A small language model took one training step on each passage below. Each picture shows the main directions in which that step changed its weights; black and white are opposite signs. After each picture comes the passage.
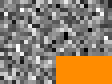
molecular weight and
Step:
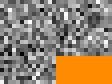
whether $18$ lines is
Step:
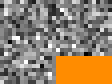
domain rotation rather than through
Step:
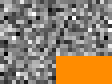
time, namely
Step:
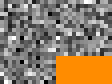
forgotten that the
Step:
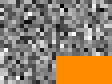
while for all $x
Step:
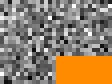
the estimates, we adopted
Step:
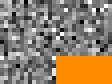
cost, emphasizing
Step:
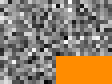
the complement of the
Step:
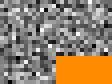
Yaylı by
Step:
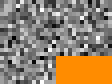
structure. This leads to a
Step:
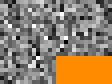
figure 5. When the
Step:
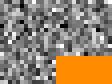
of measures to a sum of
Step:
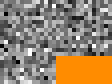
Malaysian legend
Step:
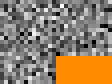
taking the mountain to
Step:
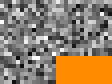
fire striker or
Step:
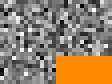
word accuracy using our
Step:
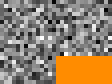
divisible by the number
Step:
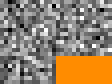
GPT 4 we used
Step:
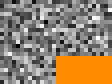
super vector space is a
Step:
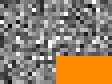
then the prolongation by
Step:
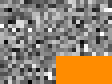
and professional associations are
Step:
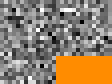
linear error signals, one
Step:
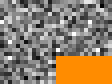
grant from any
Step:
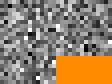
model to deliver the
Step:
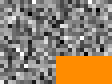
and some disjoint ideals
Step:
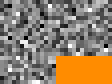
tablets and tracer
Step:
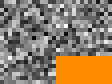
for any $\blambda$,
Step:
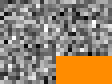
inequality we have used the bounded
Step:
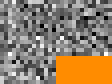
an average student score
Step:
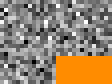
$\nabla f(\bar
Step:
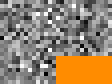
are immersed in
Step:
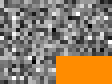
genomic studies. We
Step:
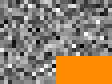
Incidence of bone
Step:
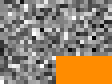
which satisfies certain relations,
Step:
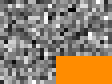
in aquaculture
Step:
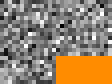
on the stochastic block
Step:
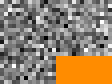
As we know that everyone
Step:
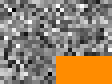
$M$ as in
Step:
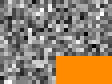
is the adjoint operator of
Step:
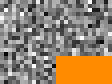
the references therein)
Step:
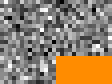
particular, a function with growth
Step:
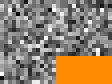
NSFC grant
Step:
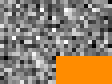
pressure gradient, also
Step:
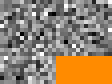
study suggests that this
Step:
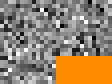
one of the main directions
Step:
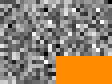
By induction on complexity
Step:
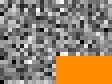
reliability of the
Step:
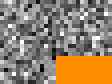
default we use
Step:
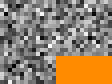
Provide form for
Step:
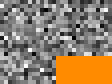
Advanced Digital
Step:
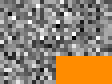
selection theorem (applied
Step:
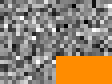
This proves the lemma if
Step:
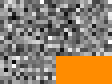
lines are homology manifolds
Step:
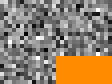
a lecturer at
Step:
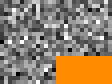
control problem. In this
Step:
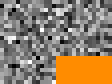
University\\ Tianjin
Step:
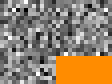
form an independent set. The
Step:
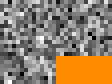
the use of alternative energy
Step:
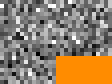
U251 cells and
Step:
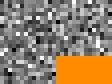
testbed is being
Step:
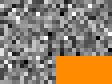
CoARA Action
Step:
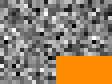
smart mobility,
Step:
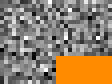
problem. In order to have
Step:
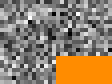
component confirms the existence
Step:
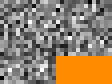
note that by the frame
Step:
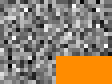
this case we have the
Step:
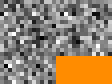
\nonumber\\ \qquad
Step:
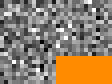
emphasis on language
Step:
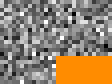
$\sigma$ be the
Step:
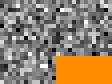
and, in this way,
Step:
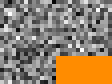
between these diagrams may be
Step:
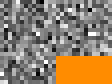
user interface on
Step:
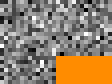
the bright or the
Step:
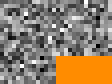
vectors, that is,
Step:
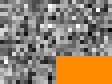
Y. Yang, and
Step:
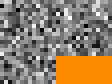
least five years ago
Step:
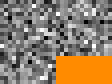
that $r_i
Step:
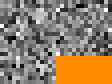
and is, up to
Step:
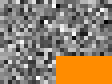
Use the space below to
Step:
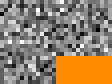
reliability of light
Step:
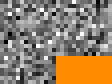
characterize the extremal
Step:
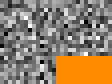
in consultation with
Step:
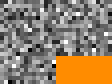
also the number of isomorphism types
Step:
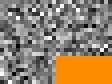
false since, in
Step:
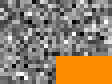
for $M_\infty$.
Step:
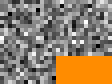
that Lean Six
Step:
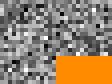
this will hold in general.
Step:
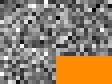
It is then not hard
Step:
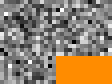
\ii =c $ is
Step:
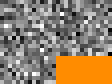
a long-term
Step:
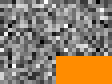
Moreover, we have the following
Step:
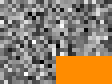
may relax the condition
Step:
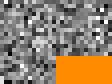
by 50% is one of
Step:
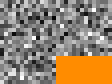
both in terms of safety
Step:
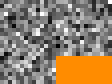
number is more accurate
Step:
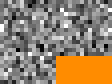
of constraint classes used in
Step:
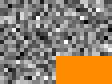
in objective value. }
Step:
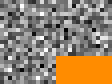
of Group II.
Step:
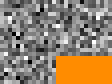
is bounded uniformly on
